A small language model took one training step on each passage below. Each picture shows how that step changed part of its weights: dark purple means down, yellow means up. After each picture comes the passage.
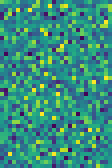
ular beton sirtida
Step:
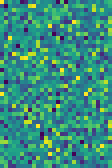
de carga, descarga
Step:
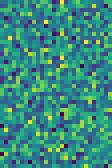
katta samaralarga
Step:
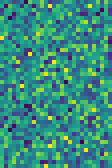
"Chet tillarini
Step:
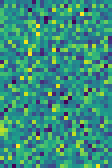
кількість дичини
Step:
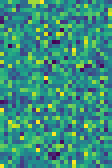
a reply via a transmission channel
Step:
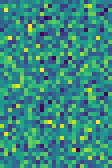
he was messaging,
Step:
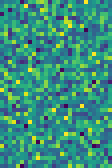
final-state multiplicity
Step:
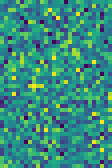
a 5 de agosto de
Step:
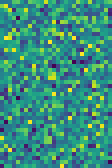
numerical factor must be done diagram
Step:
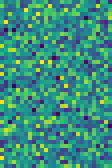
– iqtisodiyot fanlari doktori, professor
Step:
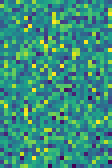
were used. The cantilevers
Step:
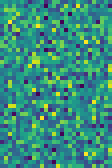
Trade percentage of
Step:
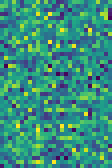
biçiminde, farklı
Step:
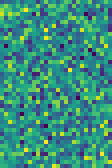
gravity theory. Black hole solutions in
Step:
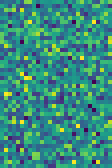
Because of the impurity
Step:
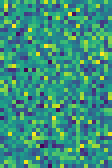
eriales (MDE) La
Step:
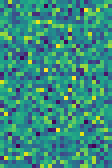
electrons and singly charged
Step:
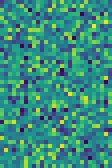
for no RAM suppression
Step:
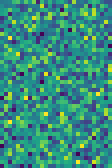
sotishdan olingan
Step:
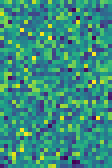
menjadi wadah atau
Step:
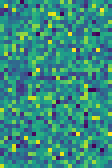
of the best-fit $\beta
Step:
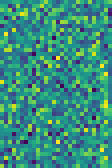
bilan bog'liq
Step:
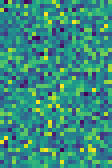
ko'ra, kitobda
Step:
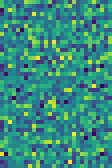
and small $\gamma$, we can
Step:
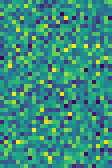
are expected to have essentially the
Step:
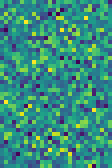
va jamoadoshlarini
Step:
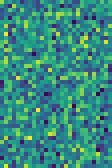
dan die van hoger
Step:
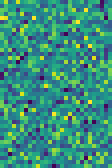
in hyperspectral images
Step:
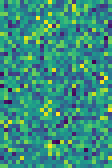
foizga oshirish
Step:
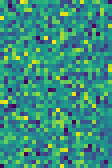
Private Village,
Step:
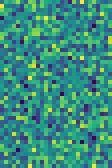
Bloom’s *The
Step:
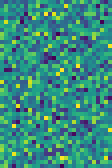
types of synthetic
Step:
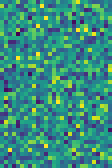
with spin $s$ in the
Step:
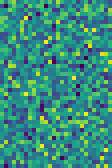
em placas de ágar
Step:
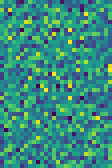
the boson distribution functions, the
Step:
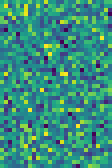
їх виконання; 3)
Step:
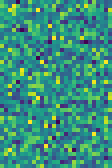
for radiation detectors and
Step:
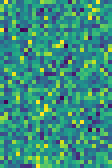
contorni, margini di
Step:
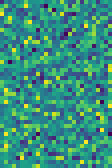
morphometric analysis,
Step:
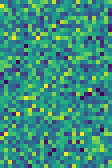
protocol reported in
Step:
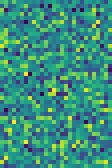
three [OIII] excess
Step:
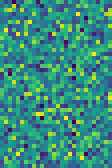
Classically, the field equation of
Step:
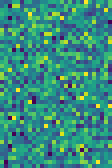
boshqaruv tizimiga
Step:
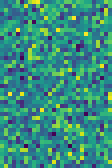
evaluate the potential impacts of
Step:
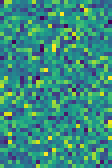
we assume on the outer
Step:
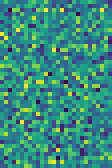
not. We describe below step
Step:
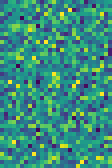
M$_\oplus$. It
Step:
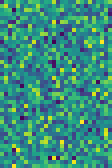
These connections especially
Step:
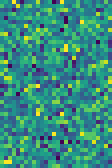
fought against the
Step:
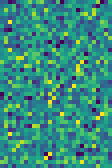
Without culturally and
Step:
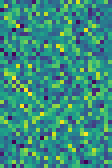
travailleurs moins
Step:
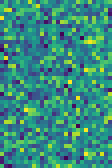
relations in the case of spacetimes with
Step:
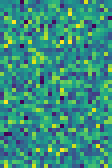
revela um cuidado da
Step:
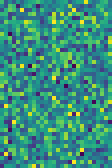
Fig. 1, we compare the
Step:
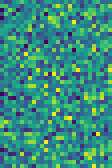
the presence of noise. It
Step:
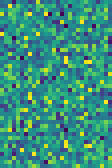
This AoA corresponds approximately to
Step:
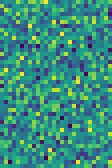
previous work at the Weizmann
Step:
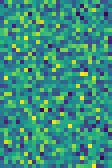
getirecek ve
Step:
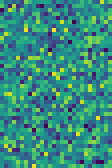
the minimum channel length required for
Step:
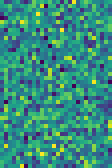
Pengabdian Gambar
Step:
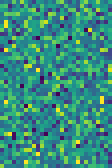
de decúbito,
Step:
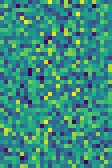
is forbidden.
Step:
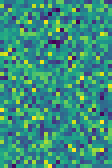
edad llega la
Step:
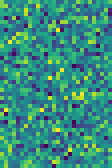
формування середовища
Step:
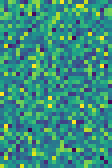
that Avatars can be used
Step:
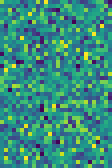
levando em consideração
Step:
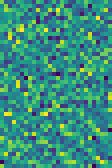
controlan los precios en
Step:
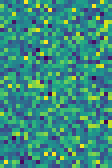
on the vertices of an
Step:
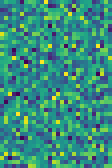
their artistic functions. The study
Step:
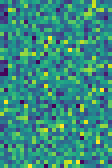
\left\langle \frac{\Delta
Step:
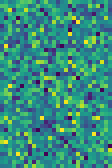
coupling of electrons in the presence of
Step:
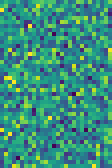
"Garantizar una
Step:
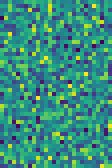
oshiriladi deb
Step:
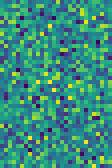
2 for all LGADs)
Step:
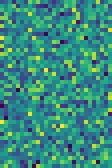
ineffective for the packing
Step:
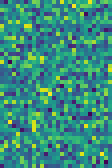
an important factor for stimulating
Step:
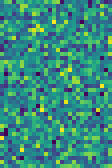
a component along the relevant
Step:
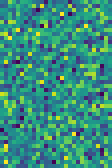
representations of the braid group
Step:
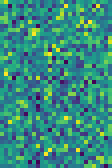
Según Lobato
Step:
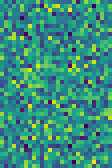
the model and is defined as:
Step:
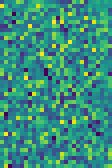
We obtained the raw data before
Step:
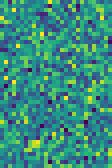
Editorial Caminos,
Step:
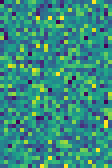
(characterizing the
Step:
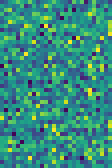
tremendous variations in
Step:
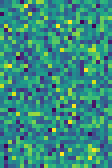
the junction conditions relate
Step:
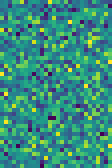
e entendimento dos resultados
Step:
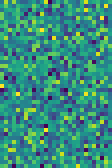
online sau în contexte
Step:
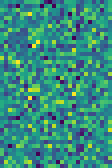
of Szeged,
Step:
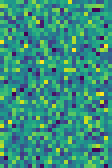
бир шеърини
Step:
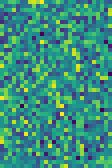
a first empirical
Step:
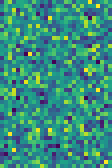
engineering strategies into a
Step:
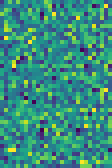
samarium ions by
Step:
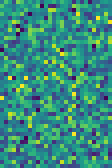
in the Minkowskian
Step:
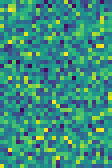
the step size. %
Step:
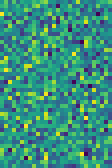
Associate Professor. ²
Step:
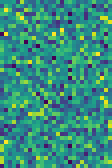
aber verspricht mehr
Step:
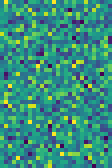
este artículo es la
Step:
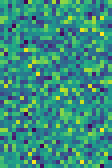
cúbica. A esta
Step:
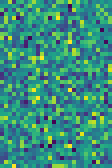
a function of $Q$ or of
